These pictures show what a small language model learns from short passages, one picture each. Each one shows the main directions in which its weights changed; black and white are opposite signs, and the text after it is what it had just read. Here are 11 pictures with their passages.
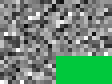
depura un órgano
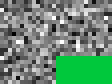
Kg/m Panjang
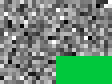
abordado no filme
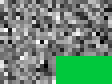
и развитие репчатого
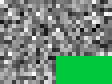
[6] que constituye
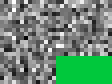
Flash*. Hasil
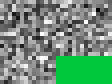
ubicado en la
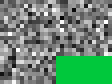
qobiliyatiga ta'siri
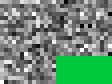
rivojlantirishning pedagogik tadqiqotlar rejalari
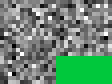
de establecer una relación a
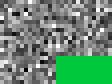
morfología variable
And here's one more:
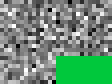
*Менеджмент та
